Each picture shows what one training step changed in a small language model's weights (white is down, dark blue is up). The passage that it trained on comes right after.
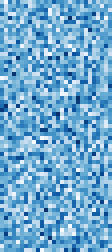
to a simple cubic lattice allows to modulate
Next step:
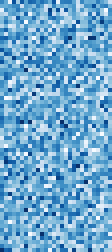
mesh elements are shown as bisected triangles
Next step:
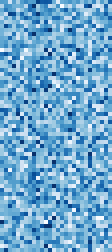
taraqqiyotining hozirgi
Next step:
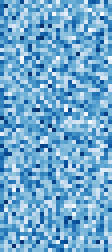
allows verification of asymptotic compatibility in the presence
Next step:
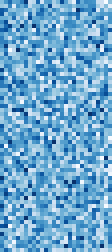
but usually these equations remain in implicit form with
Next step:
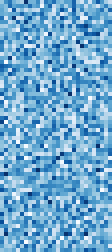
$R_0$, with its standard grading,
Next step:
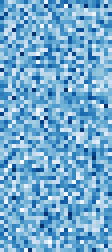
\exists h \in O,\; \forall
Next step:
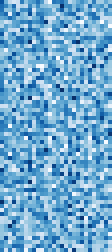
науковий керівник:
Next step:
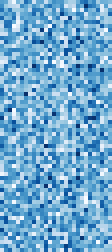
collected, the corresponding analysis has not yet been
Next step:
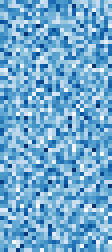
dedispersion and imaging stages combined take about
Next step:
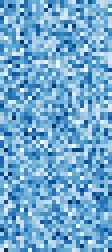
integrals. However we have now two supermatrices
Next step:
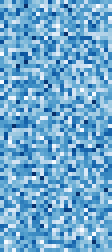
B_k^{\max}, \quad \forall
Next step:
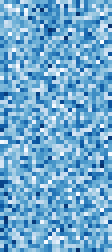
and $D_t=\f{\partial}{\partial
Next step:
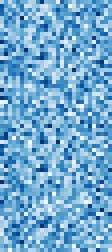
en la misma, ni tampoco en
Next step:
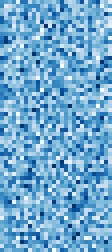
be extended. Using the independence of the
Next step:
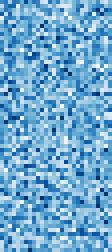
value of $h_{rim}$. This volume is
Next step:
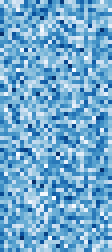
optimization based nature of MPC. For example,
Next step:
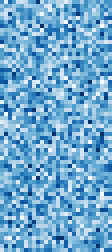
and the eigenvalues of $\Frob_\omega$
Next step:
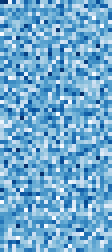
the curvature $x$ \begin{equation}
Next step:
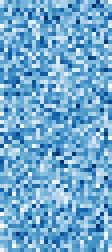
functions of the density energy only ([1],
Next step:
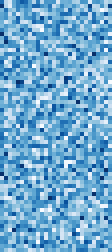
We claim that (\ref{series}) converges for
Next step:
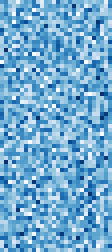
objetivo: reivindicar los
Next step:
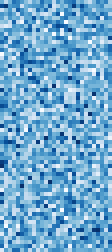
a pure state with concurrence ${\cal C}$
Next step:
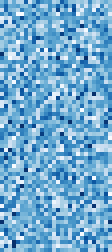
mulheres, despertando o interesse em
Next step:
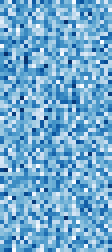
+ i y$ where \begin{displaymath}
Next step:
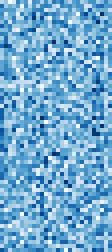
evanescent wave still exhibits complex-number
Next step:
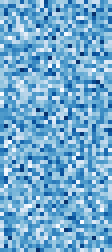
% \bibliographystyle{siamplain}
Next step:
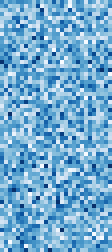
charged-coupled device (CCD) or
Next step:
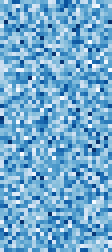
$S$-Steiner-cut in
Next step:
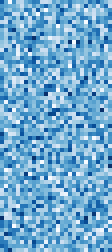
on decimal point \usepackage{bm}%
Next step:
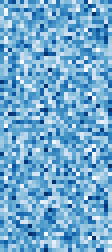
determinan en el cuadro núm.
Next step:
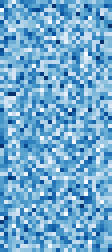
discriminants and resultants arising from
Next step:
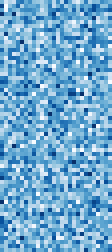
potential barrier. **b)** The definition of
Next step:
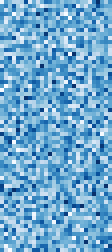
reaching the volume of gas against which the maser
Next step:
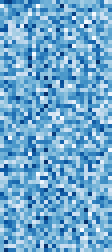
obektining xodimlari:
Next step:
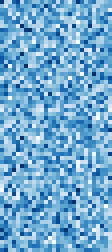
t\mapsto \trans(F_t)$ has
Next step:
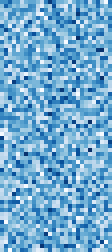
estabelecer uma conexão entre as
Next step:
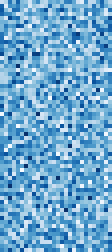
GPUs for both versions of our code.
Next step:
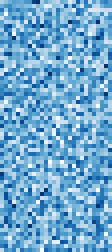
list of $\mfq_i$ may
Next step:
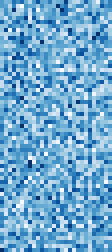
tiklendi. Bul qala Iran
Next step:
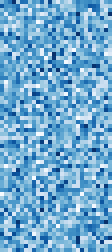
we should recalculate the scattering length for bound
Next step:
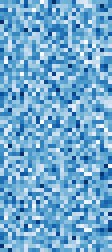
filled and open circles, respectively. Note that
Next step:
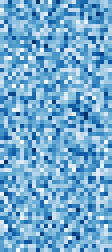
broad crossover, it is to be expected
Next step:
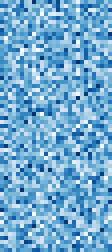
{\it et al.}, Phys. Rev. B
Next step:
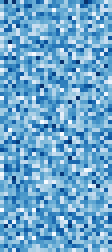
тўғрисидаги Кодекси
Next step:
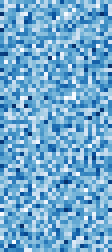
(b) Raman spectra of 4.5
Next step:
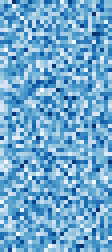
mencapai BEP dan maka
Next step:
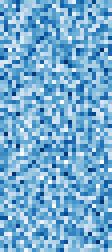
ascertain the inherent delay time distribution function.
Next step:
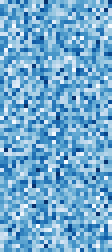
hole on the high-velocity collision
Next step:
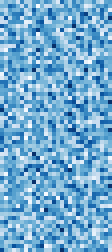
Bu tirbandliklarni keltirib
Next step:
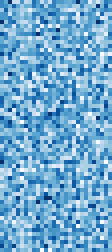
of a particle now depends on which particle's perspective
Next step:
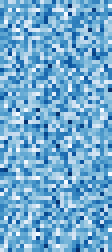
Information Theory and Atomic and Optical Quantum
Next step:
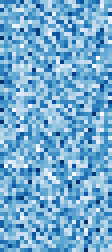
evidence-based practice in communication disorders*. Paul
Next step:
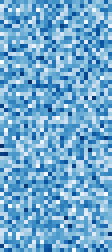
sonli bir xil yoki har xil
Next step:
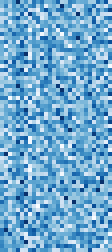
o‘zgarishiga oid quyidagi
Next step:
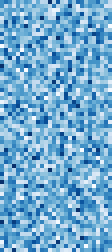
in panel (c) the position of the
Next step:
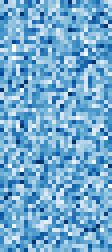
contribution of dissociated pairs, which extends over
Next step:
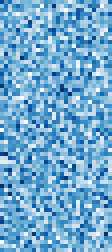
to release the memories of the
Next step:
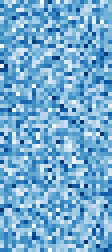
Gaussians as density representations of the initial particles,
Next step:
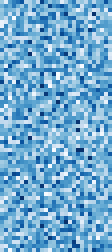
pessoalmente responsáveis: I - o
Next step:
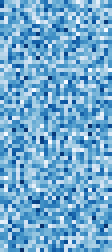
the NCSA. We would also like to thank
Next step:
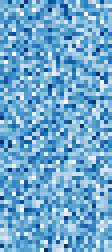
actually only makes sense on the linear tensor products).
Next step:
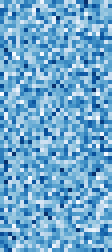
is true, and $P_{00}$ are defined
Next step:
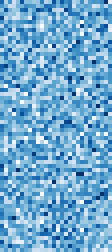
$\ket{\uparrow\downarrow}$ and
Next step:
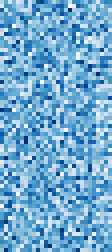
our framework, another key challenge is to bound the
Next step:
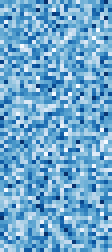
some non-commutative objects: the variables of the
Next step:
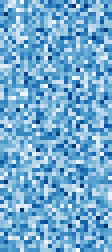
freies GW, fließende
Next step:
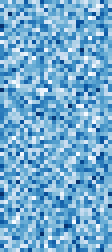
відбулася, певною
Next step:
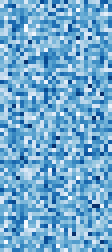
a Miranda do Douro 1886
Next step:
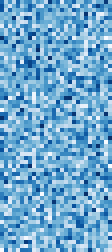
(d), (e). Substituting
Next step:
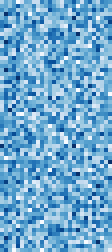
5. Таштемиров А.
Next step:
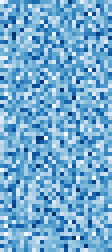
dalam pekerjaan satu sama
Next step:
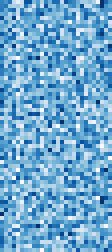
perturbed by changing some randomly selected angles
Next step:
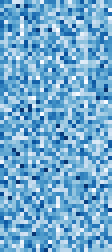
fluidity of the membrane. The
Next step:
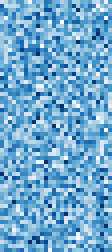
We also discuss the role of field redefinitions
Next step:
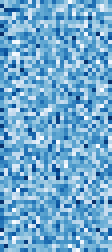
collider. Particular care should be
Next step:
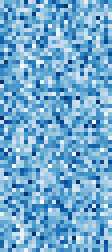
of his education, make the decisions necessary to
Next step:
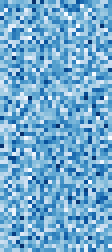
už ako súčasť
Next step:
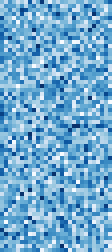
(where $f=e,q$). We will
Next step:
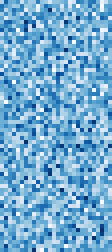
recedes from an isolated body, in contrast
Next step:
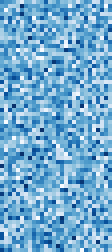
region. Issues of effective organization of
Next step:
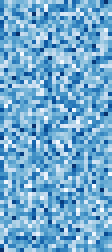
ратционал ривожланиш
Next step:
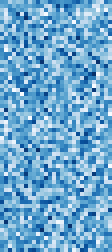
Lobachevsky geometry that used the properties of
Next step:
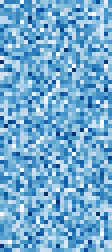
expresses a conservation of the magnetic moment of a
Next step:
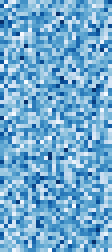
distribution functions are transformed into linear independent moments, which
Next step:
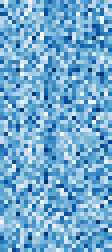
certos temas ganham alta
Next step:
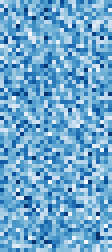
1995 Dani Wise produced the first examples of
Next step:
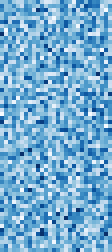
is visible in the center of the detector in
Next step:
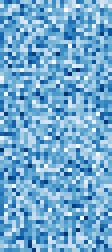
formal and well-structured. In most of the
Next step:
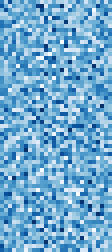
The set-up and methodology is generic and can
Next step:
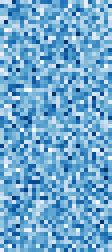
País Fecha de elección Tipo de
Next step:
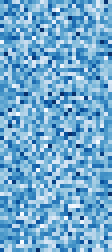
fibrosis [5], respectively. For example,
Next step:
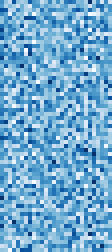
} \author{R.~Kroeger}
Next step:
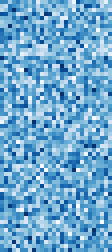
but apparently it requires a long digression
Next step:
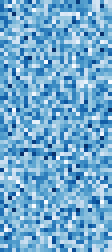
relation on $2^\omega$; that is, if
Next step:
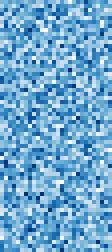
and the $\msbar$ mass of the bottom quark
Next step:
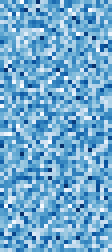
that represent all triples formed by a vertex,
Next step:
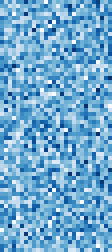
into deuterons, the produced nuclei remain
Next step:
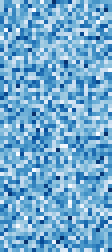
$\mathfrak{p}$ and $\mathfrak{q}$
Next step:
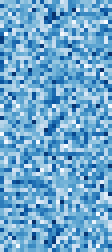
our quantum $so(2,2)$ algebra should
